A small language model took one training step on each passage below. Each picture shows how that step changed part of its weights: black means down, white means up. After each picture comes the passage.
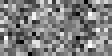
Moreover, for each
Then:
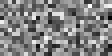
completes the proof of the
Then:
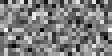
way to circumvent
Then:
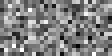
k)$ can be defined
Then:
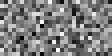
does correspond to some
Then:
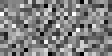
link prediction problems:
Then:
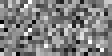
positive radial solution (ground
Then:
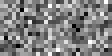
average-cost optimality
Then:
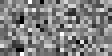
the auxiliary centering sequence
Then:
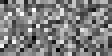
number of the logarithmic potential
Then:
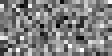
and little -1
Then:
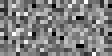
II, morphological differences
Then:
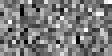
alternate when traveling
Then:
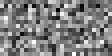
that ii) implies
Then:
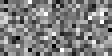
operator algebras raise the
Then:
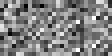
that have been developed for
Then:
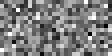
and proposed a conjecture for
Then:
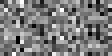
to a zero in the
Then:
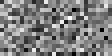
the surjectivity of
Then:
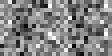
not able to have some
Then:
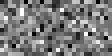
{\rm otherwise}.
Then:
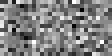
which contains $0$
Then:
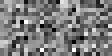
a parabola or
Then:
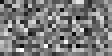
of holomorphic vector bundles over
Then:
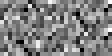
if, for any line
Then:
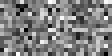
any) which connects
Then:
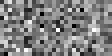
$L$. In terms
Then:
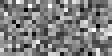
$2$, we give
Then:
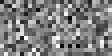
of line bundles has no
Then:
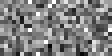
the same covering function.
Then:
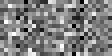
D) $. Then
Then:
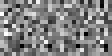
description can be viewed as
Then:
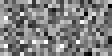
sum into independent sums as
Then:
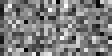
a_6 \wedge
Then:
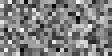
was submitted to
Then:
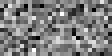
that with the increase of
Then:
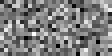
of $A$ have
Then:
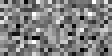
Similarly we can determine the
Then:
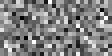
module} if there exists
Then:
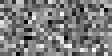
ring $R$ with
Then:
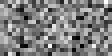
instead of the more traditional
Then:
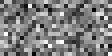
with the dimensions of the
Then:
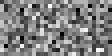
our approach, we consider
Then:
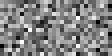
The proposed model was applied
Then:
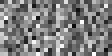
so it produces a
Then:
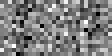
$f$ has some
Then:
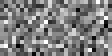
estimate various dimensions of boundaries
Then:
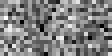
Freeness, as
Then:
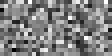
bounded linear operators on
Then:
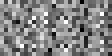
truncated moment problem presented in
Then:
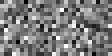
is a way to ensure
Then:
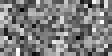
trajectories here are to be
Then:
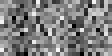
simplicity is not necessarily
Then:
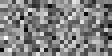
el campo de
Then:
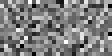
solution in spherical coordinates or
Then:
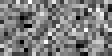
attractive option.
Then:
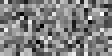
standard EFR.
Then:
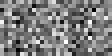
some sequence of changes of
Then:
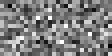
of the first problems concerning
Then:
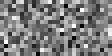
on the right-hand
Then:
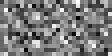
to determine, for a
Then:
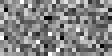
the same section, we
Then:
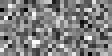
Since we assume all
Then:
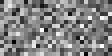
a lemma (see
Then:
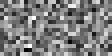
conditions of the Lemma
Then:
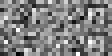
every factor $H$,
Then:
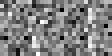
consider the non bipartite graph
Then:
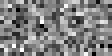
t)$ be the trajectory
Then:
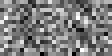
every $e \geq
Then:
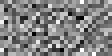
we collect some elementary
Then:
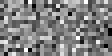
Theorem reveals the
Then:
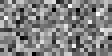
our codes of the experiments
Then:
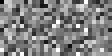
a metric CW
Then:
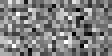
you want to understand
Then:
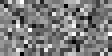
to the closed-loop
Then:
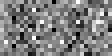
abandonment and
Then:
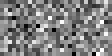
estimate. Let us estimate
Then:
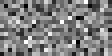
from successively blowing
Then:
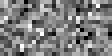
For instance, in Example
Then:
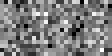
likelihood ratio needs to
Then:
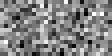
inverse problems}. In this
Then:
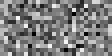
and is sufficiently small in
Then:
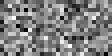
L$ that are
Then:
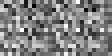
in place of the
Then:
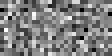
Since $\alpha_*$
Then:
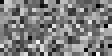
a character of the
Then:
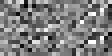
by taking the pairwise sum
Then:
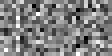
under unions or
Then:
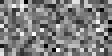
J. Geom.
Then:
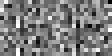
dispatch and
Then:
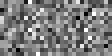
canonical metrical connection
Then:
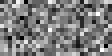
transitions between regimes
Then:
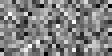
least squares fit.
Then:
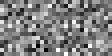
of the above algorithm,
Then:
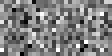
remainder of the paper.
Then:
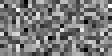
and o denotes the orthogonal
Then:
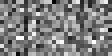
on the correspondent of
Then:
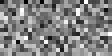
{\em chord}
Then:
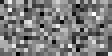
$u$ inside a
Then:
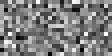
we show that, after
